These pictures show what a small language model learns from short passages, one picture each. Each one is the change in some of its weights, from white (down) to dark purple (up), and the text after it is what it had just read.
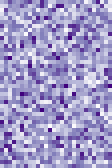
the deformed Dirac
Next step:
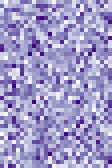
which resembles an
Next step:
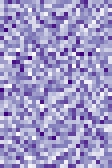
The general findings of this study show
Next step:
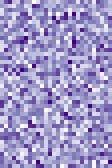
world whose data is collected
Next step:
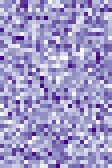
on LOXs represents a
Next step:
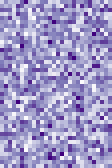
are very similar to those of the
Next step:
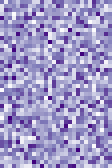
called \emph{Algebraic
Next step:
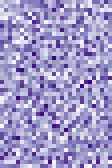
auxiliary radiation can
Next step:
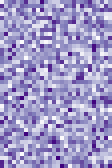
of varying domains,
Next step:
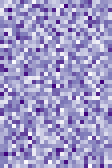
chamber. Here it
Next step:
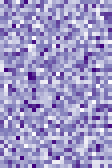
to correct 67\,\% of
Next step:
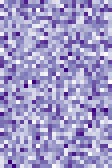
of the generated electrical signal,
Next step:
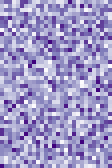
has emerged as a promising
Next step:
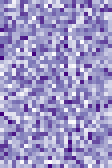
μL of chloroform
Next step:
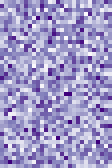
and loss of power in a context
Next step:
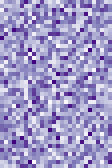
wants students to use a
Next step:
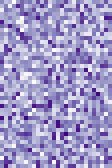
[8] because the expected
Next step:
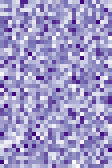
has to be proportional to
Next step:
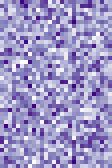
in a manner similar to that
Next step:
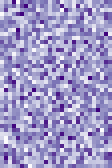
\caption{Same as
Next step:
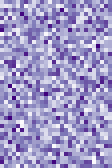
analyzed by inductively
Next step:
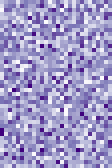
a fixed computation time, which
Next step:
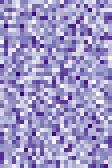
source and its spectral index. When
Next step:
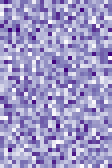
"Omnibus Law
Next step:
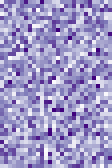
of informed consent The
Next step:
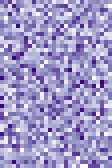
streams surrounding
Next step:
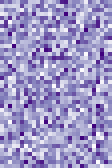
map has seen frequent use as
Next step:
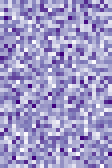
$\epsilon$ being $\omega$,
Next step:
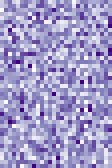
a parity check bit
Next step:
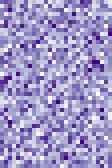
flux} The above discussions are
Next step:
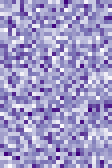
Image showing the accuracy
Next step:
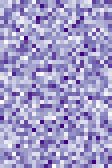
which this happen correspond to
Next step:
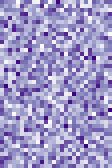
Keywords: steady
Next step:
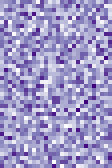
field. But we restrict
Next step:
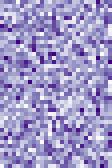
arguments and environment variables.
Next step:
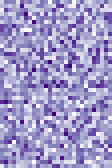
mixed and inconsistent
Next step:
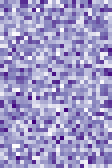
for the triplet excitations
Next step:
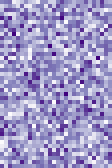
oscillations. In a sample with
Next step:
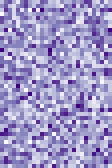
from the authority of the
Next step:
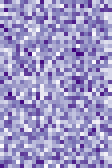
essential to understand the degree of
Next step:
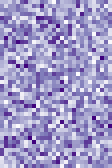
which would imply $\mathcal R
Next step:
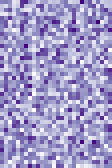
has a different cavity
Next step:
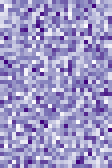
for CO (Cohen et
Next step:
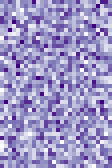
key prerequisite. In
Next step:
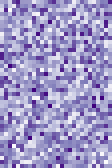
designed to automatically
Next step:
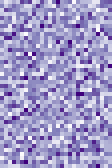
not only compensate offset
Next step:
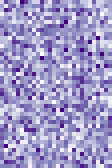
it is forced to assume a
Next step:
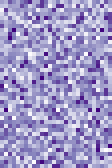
the complete positivity regions in relation
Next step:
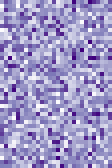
efficient encoding of an input
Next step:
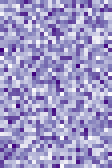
FWHM (km
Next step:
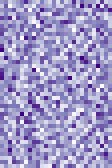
thus obtained, as listed in
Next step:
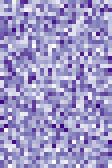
has hugely affected the
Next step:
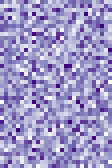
flavour singlet.
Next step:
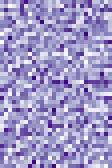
9 th day and 15 th day
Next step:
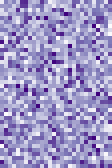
on the dissociative
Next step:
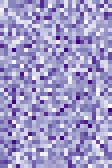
the other candidates, showing
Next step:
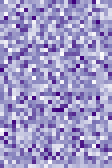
can be appropriate --- so that
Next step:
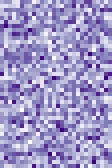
perspective of the underlying
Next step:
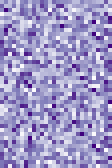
$N_v$ represent the
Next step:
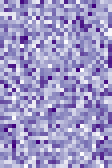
it can be seen that indicators
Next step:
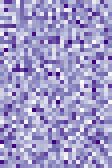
alternative to search- and
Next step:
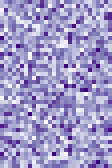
the content of the text. The
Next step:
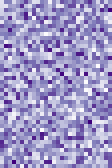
cohesive interactions of a
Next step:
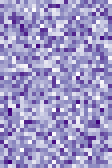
in the most appealing
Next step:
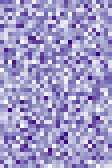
reason why this particular line of
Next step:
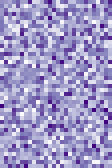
concentration of calcium and water density
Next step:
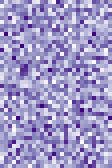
dense arrangement, leading
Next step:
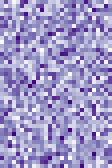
was Japanese
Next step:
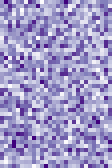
the handedness of the
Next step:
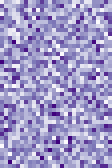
with pyridine,
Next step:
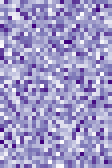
primordial protein
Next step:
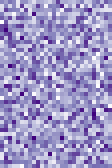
avoiding the undesired effect
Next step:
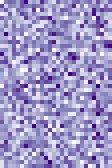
of forces associated between solar system
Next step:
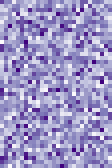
(3)$$ Given this
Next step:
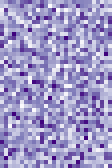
the ballistic limit.
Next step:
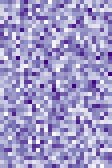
data for both stars (orange
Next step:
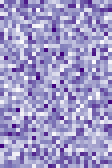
of this system is to provide an
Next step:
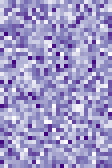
sine wave to increase the fundamental
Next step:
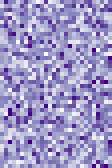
fluxes were taken from the
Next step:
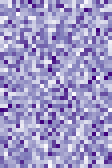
said our President
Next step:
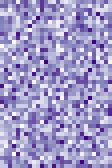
and *why* successful
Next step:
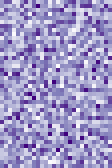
significant periods detected. At
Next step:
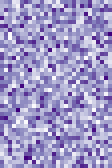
adundance variations on stellar
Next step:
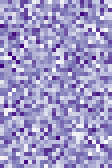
contribute to a better society
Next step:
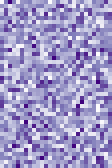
horizontal axis and
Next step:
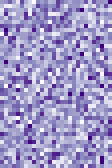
‘barbarian’ and
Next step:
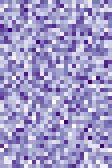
three blade models at a
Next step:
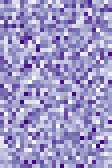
ability to correctly identify positive cases
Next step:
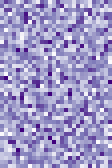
documents (II),
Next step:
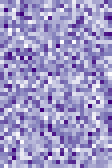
+ \varepsilon)} = \alpha
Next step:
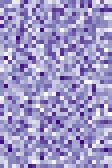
confined polymer for
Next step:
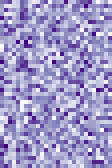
background [8-10], which
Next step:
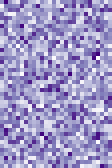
been demonstrated yet.
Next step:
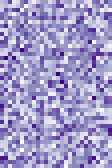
growing demand for resources due
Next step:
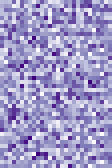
use of multiple tests and
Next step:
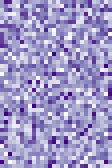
blue dotted line.
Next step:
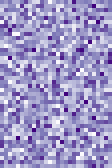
contraction for $\epsilon$
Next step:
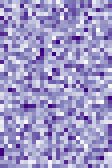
formulation 2.5.1
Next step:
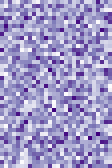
components to model the emission Figure
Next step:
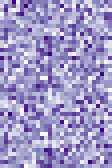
\times \dots \times
